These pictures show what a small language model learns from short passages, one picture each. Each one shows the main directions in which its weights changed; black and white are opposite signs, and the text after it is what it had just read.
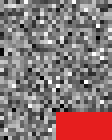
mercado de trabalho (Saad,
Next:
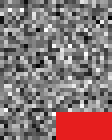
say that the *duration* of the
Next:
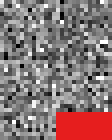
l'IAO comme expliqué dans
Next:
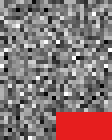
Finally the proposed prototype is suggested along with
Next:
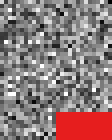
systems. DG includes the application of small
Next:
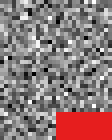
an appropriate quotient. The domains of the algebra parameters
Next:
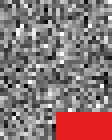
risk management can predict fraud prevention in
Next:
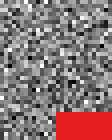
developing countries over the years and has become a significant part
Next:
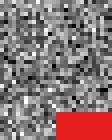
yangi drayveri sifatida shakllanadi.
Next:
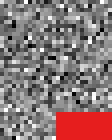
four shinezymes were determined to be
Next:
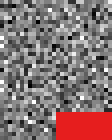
design appropriate stabilization terms that guarantee the stability of
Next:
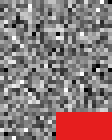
used to assess the spatial and temporal variation of
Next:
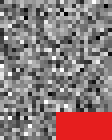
random field with continuous trajectories, unit variance
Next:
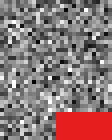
anam “10-klastıń
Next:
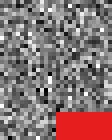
$(\ggo_J,J)$ is a complex
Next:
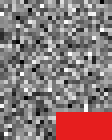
Ashurzoda Luiza
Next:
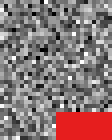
the land and waters. We pay our
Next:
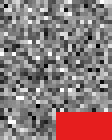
professor sai do palco,
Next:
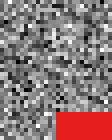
error gradually tends to be stable against the
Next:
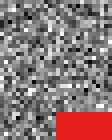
$$ \operatorname{Aut}{\mathbf{E}}
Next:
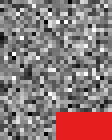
муҳим ўрин тутди.
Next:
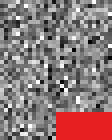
with variance 1 if and only if there is a
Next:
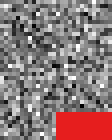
o mundo. De acordo com Lima
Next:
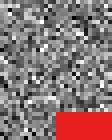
generators of $\u_{\schi}$. Set
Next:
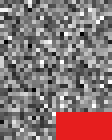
the messages it brings to the society that
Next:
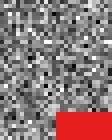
ресурсів для професійного розвитку
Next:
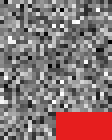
with a higher socioeconomic status. In
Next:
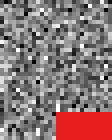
Assume that for $g\geq 1$, and
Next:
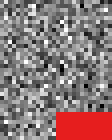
exposure to the influence of new technologies. Equal
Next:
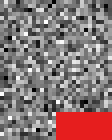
BED 7: Bases per Kilobase
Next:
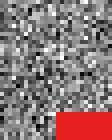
course of this project. The work is done as a
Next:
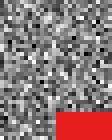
63-71. Recuperado a partir de
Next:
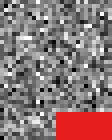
y adolescentes, Tienen
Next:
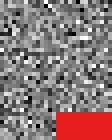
- الكيلاي, and
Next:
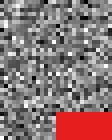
elements of disaster prevention, preparedness
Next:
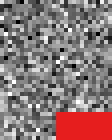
such that for any $\Delta \in (0,
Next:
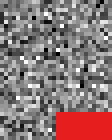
Turkiston o'lkasidagi
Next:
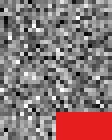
For any vertex $u$, the set of edges
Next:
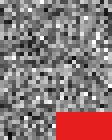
in hypertensive subjects when compared with
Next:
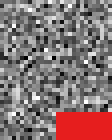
reasoning and challenges in resource poor setting were
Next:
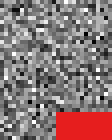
del equilibrio de los cuatro
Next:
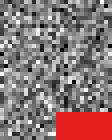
sein, da die Artikulationsparameter noch nicht
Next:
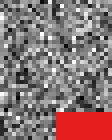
$12 \leq \Delta S_{mix}
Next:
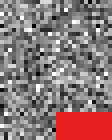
усиление буржуазии,
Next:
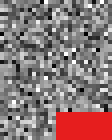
$(U_i')_k$ will be the
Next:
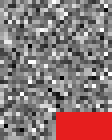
жарангида соф адабий
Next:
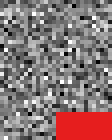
all possible user requirements of different types as well as
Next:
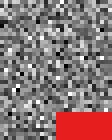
K\"{a}hler structure (ample line
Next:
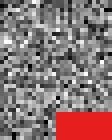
отмечались более высокие
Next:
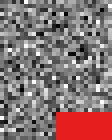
Diesel Flow rate Pipette Fig.
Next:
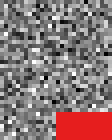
apoptosis, and necrosis in the
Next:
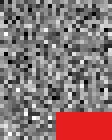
``physical'' description when $x$ is
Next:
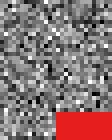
tiklash majburiyatini
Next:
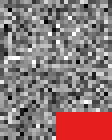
Section \ref{sec:4} we show that
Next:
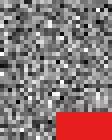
dalillarga asoslangan xulosalarni
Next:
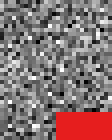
A.G. carried out the SERS
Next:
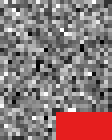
zeta function $\zeta_\Q$ of
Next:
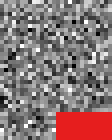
вышедший в отставку из
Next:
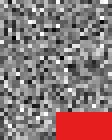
multi-method approaches, such as supervisor
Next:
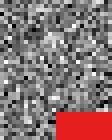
the system \eqref{obs} with the above coefficient
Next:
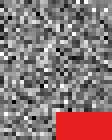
por Turner et al. (2019) identificou
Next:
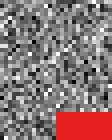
ta‘minlash uchun muhim ahamiyatga
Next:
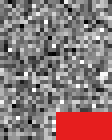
another and work jointly toward common goals.
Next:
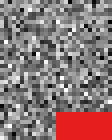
the professional training held in India and were constructed
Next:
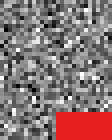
for Oscillation of Atmospheric
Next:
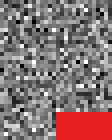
Therefore the angle $\angle OB^*A^*$
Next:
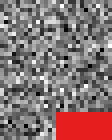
mortality Without grain With grain
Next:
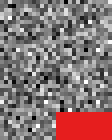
of India, 2004. Sample Registration
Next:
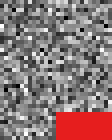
*global* clinical judgment of
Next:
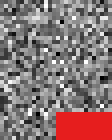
lens decision competence is treated as evidence of
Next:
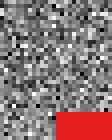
in order to locate the failure initiation.
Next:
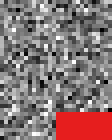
jadval]. Umumman olganda
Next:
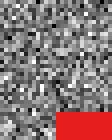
rico dos exilados naquela
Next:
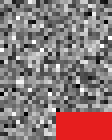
xorazmlik tarjimonlar
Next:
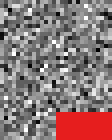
in the health system. This is especially important regarding
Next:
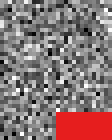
elements $u_{i,j}$ we have constructed
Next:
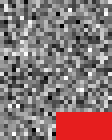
been continued since ancient past.
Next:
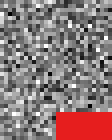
lirik qahramon o'zining
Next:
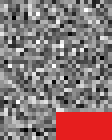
generated, and the affine closure of the basic affine space
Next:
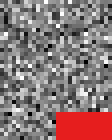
one has to be slightly careful. In
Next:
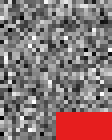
the study of land mollusks in the section
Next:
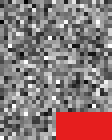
positive to avian influenza. Hence,
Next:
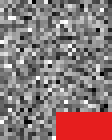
point out that whereas Theorem 5.3 proves the
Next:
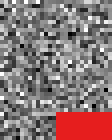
последствия влияние
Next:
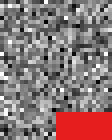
analysis of unstructured finite volume discretization schemes for
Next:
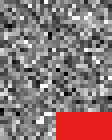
supportiveness need to be divided by a
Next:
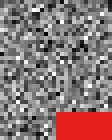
of mixture of CNFs and
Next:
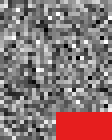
el éxito y la diversidad de los
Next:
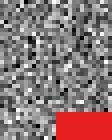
rivers” Agriculture – second year
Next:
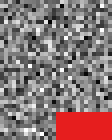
the variability of pasture grown and
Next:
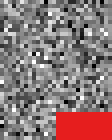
on parabolic spheres implies Lu's theorem on complete special
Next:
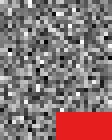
discussed some characteristics of the household respondents such as
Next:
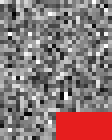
качестве самозанятого.
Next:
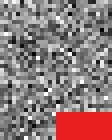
fantastic and realistic fiction, are
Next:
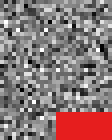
demonstrate qualitatively and quantitatively the impact
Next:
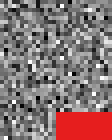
qiyinlashtiradi. Masalan,
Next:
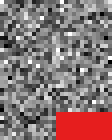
of continuous health monitoring system including diagnostic procedure, early
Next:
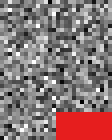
\backslash \partial D$ that defines the
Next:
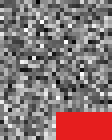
disorders like, schizophrenia,
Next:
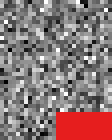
or above biserial correlation with the total score.
